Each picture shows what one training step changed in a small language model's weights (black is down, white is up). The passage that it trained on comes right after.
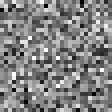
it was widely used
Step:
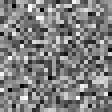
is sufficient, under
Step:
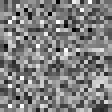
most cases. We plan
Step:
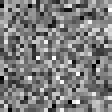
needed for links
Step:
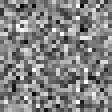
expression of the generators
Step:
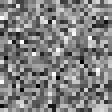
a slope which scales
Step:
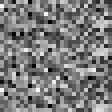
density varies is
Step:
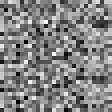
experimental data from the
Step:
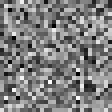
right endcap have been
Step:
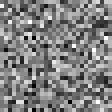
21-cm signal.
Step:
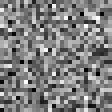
the in-plane component
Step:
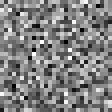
well. We show that
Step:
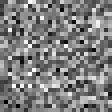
of this tiling
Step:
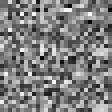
from a list of
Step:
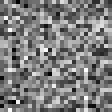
the nature of this compact
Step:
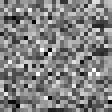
higher frequencies. Finally,
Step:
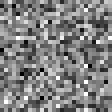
an offline configuration
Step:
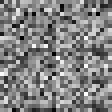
a bidirectional
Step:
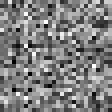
of each event described in
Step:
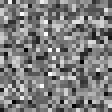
we represent face images
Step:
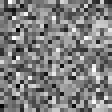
spectra based on model
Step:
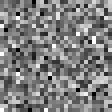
macroscopic scales
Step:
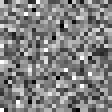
but reassign
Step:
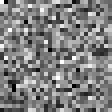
is marked by
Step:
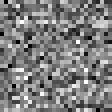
change of the distribution over
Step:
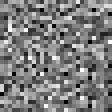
By exploiting
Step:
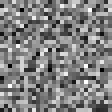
an informal
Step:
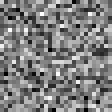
is done through the choice
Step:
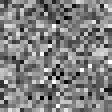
FFs $
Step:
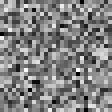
in the right well.
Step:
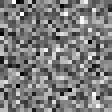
for slightly perturbed
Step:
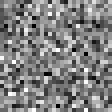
side respect to the work
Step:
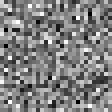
wave packets.
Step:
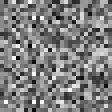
displaying mainly
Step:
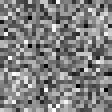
LEP2 direct search
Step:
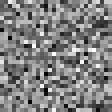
use the initial condition,
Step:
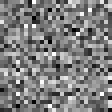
legs; using
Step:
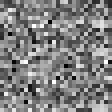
The parameter $M$
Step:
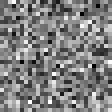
of QSOs in
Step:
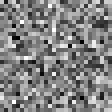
included in these dynamical equations
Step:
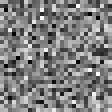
of 3-level
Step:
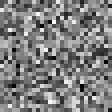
the mode that crosses
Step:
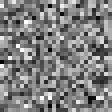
in cool stars
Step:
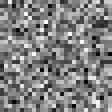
of the open chains
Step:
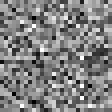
many application in power generation
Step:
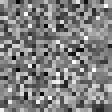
layers. A similar model
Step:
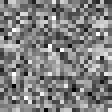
regions of GL
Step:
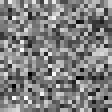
main results of our
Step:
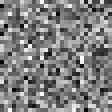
and the angle it makes
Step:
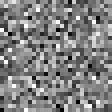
[4] authors used
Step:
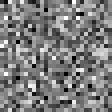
adopt the following
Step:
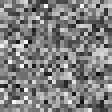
pores. The rate
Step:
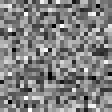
the disk is possible
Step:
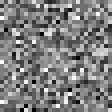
, that if a curve
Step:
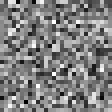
importantly, in order
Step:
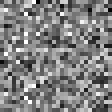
effective summation of the
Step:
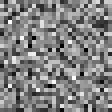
15 that reduces the
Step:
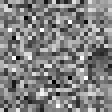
were designed to
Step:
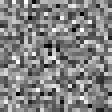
I do not know
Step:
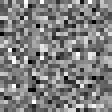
some also explicitly
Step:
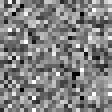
\caption { The
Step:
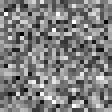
us to fit the
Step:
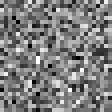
take them for a short
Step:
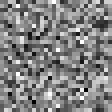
hierarchy to
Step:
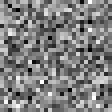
system at first, then
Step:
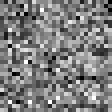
transport of narrow
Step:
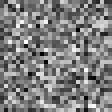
consider the thermodynamic limit
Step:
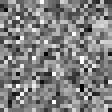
different energy densities that are
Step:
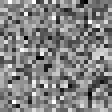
interpolation results for
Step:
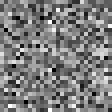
fields, where both thick
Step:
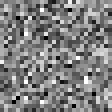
(b) and
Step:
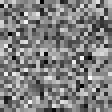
two parents
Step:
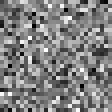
it intrinsically
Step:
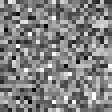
performance in a quick
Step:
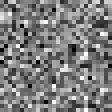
when estimating the parameters
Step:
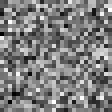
in spectrum sensing
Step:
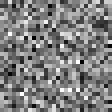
of the magnetic force.
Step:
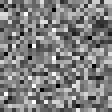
all parameters can be found
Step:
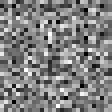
an extension of the
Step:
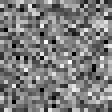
collisions at energies around
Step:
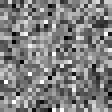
of $M$
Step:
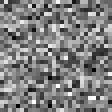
gap is initially
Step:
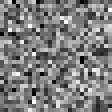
which serves as the
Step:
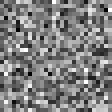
violations of the discrete
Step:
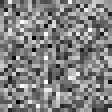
time. Hence, we
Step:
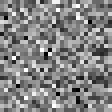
higher priority levels
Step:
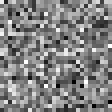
shown, the numerical results
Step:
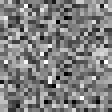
First of all,
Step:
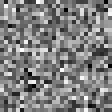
summarizes the conditions
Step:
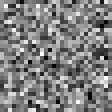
think about the
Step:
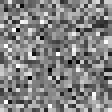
radial distance between two
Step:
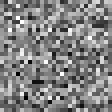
dynamics. Consequently,
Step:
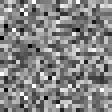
a natural explanation
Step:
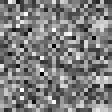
variation and rich
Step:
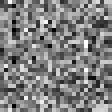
the equivalence of this
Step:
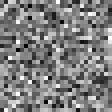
to be greater than
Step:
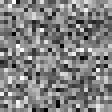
exponentially small.
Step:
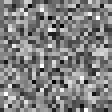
2-point function
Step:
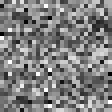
in higher dimensions. For
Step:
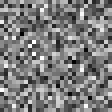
\right) +
